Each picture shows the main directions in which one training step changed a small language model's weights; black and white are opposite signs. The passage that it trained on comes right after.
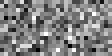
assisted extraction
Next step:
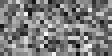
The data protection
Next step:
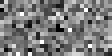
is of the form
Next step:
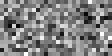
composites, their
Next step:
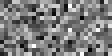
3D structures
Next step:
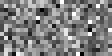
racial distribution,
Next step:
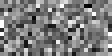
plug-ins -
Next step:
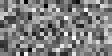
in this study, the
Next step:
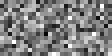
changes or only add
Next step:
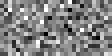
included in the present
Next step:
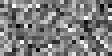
is/are the significant
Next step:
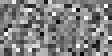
services sector 2
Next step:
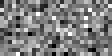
wide variety in
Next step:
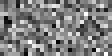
and the number of
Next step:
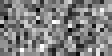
together with
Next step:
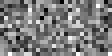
The Imperial
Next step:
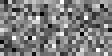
effectiveness of information
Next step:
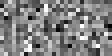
research were more related to
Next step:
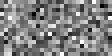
democracy was
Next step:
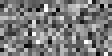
participating. Data was
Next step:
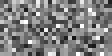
contact sports
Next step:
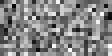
used as input
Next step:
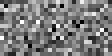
spasticity with
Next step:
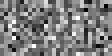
be a solution to this
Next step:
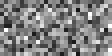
quality increases with higher
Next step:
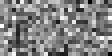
to forego the
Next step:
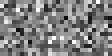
participants (47%)
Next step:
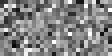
they are expected to
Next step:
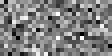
modelling of
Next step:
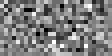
different from those used in
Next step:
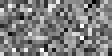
that for such a project
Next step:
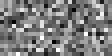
of various food groups to
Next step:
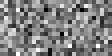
study, particularly in
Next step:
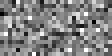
and processes are
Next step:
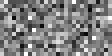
processes. If
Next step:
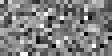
model with an order
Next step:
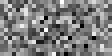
entities, such
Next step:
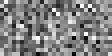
staining of the
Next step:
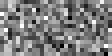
new convolutional
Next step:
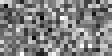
rights. It also
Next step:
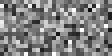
Simulation results are
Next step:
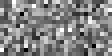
using 2 *N*
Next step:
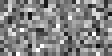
through a load
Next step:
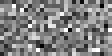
in a shallow
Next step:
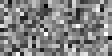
study design. LB
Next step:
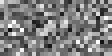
needles or sting
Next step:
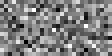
detected by the
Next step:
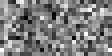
compiled using
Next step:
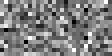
engineering practice
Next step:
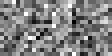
diabetic patients
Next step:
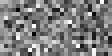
abstracting from
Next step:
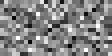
graph from the
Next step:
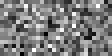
disease in the
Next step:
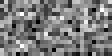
is provided in the
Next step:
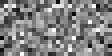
they can be modified
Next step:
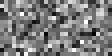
is found about 250
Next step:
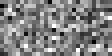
- The volume
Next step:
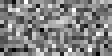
cases follow the same
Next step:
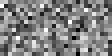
There is no significant relationship
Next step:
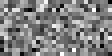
their expertise on
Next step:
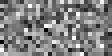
which have subjects are
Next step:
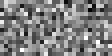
to Zhenong
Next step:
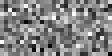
piece of
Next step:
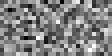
more depth. The
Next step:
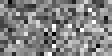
logistic regression
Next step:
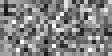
through PubMed
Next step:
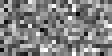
the media we
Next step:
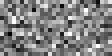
In summary,
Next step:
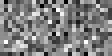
a diplomatic
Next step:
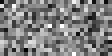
(4), for Data
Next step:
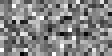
2) which has been
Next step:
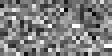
residue after
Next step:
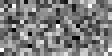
region, where the
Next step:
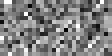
skin), and
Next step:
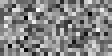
just those they have
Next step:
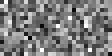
mechanism of action
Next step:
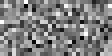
*Int J
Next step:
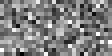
concentrations for the different
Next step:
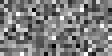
density at
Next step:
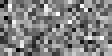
involvement of
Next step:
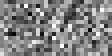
to package tour
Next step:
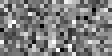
same way as the
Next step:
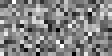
plans for a
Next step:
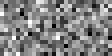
teacher is less
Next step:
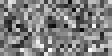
user location in
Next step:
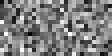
the elements
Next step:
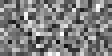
life, various researches
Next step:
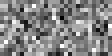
after segmentation
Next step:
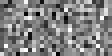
video reels
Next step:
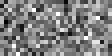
children), the
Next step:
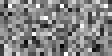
glossary services.
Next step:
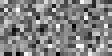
other dimensions,
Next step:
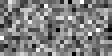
data treatment based on a
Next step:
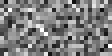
even under extreme
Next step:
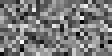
The liquid was
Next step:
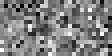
forward. The
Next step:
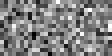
on the yield and
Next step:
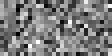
the following countries:
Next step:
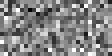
significant difference was observed
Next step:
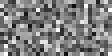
were found to be
